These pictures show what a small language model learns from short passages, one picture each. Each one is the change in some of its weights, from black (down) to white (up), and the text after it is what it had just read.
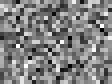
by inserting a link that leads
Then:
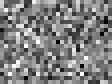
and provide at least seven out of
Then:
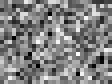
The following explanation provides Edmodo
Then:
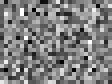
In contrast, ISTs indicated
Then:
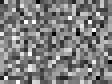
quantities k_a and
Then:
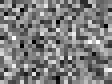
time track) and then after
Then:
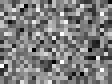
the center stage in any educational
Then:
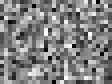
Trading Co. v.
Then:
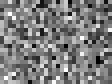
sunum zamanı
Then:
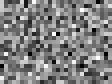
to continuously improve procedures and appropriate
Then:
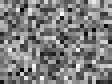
work procedure, governance, and others
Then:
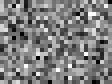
needed are clearly understood, undertaken
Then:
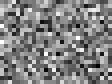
result has been that the traditional measures
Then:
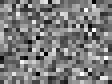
improve conditions for benthic
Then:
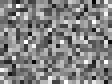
symmetric initial position ($X =
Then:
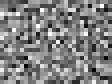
three lessons a week, there
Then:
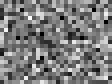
Leg 141, located near
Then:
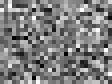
Students were involved in taking classes of
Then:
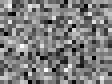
Such correlations could become a
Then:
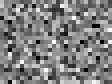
one's being outside of it.
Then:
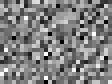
in this control technique tends to
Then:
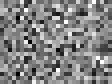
of Citizen Science*;
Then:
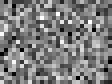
buffer zones as P
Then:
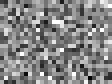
value of $\chi^2 =
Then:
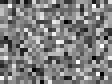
spectrum, audible spectrum) the
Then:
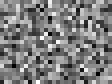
shank (up to 1
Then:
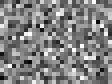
product yield as a result of the
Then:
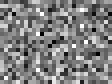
loan was challenging and the application
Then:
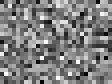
absorbs heat from the heat
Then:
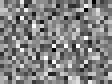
of Nigerian undergraduates
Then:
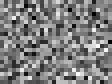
which states that impregnation
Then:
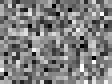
slightly blue shifted. Due to
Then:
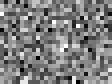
results will be achieved in meeting project
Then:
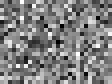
(Isnaini &
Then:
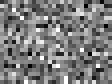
case $12k$, we have
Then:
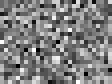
where an indefinite
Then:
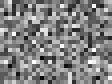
Figure 1. Feedback control
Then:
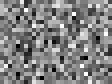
of the Basque Country
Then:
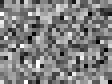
along with the infrastructural
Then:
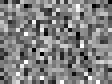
production of the preforms in layers
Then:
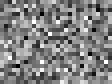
Dry Valleys and
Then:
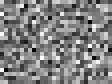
a tool for optical performance monitoring
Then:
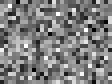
connections, this dimension warrants
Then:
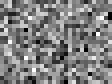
The experiments were successfully carried out over
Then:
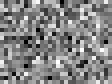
in particular the Civil Registration
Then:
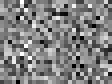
of the study area (KCC
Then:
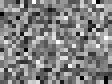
with other people who are not part
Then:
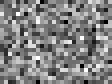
legal entities. There is also no
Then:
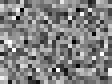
that laminated angle had little effects
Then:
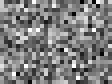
to somatic mutations can
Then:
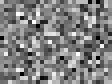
5. Same as Table 4
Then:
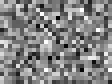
connectivity of AS with other
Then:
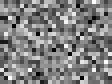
on a relatively high annual per
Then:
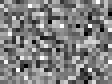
returning to Step 1
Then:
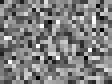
came at our clinic as
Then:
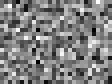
sensors, noise components. In order
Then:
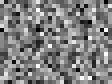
PPP project has been generally
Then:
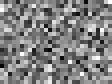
mechanism whereas the 14 rounds in
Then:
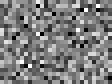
using the basic right angled of
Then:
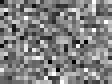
adrenals, colon,
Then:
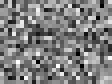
Strength predictions for three comb
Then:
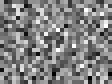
standard that was originally positioned
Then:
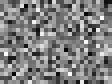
the games. In so
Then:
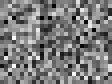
of all the confirmed *S.
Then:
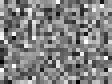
study indicates the antimicrobial activity of
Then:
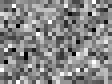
article is concluded with mentioning
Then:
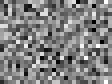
even by “touting”.
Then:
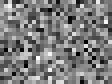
agriculture as an income diversification
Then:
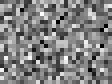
cost, and the system's total
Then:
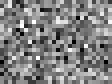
Statistical Learning by Spatial
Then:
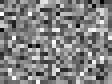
performance in public secondary schools in
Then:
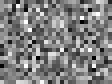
converters, as multiple switches
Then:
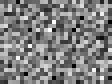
optimization problems in transport network management in
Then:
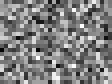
diuretics) and a decline
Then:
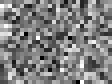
them and empowering deep knowledge
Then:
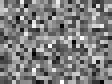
of globalization and internationalization.
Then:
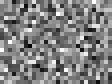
a result, the role of state
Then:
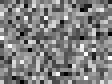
will add directly to the line's
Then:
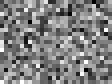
Moreover, the number of HD
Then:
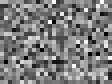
rudimentary homes,
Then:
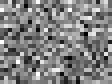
special educational needs (SEN).
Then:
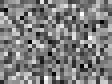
signature, either accepts or
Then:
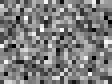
can measure them and then calculate the
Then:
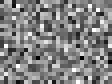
retrieved from 390 and
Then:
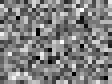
was transferred to the same media
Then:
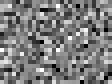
elements, the physical condition has the
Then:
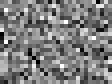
- Material and Data Transfer
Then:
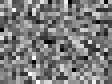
à l'automne
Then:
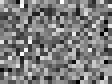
with the theoretical and experimental studies on
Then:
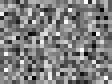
studies on OP. In
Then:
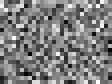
and analyzers oriented as
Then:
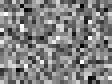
disability provides a better story of
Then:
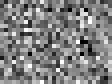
other following tree species (Fig.
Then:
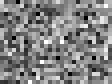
with such electro-mechanical
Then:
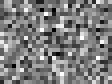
product quality, companies need to maintain
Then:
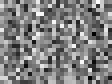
context of digitalization of the educational
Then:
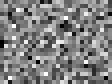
(kg/min). The average
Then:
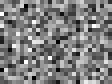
the fields of quality and competence
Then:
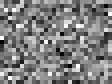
and 2). The increase in pH
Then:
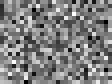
thus, new information is added to
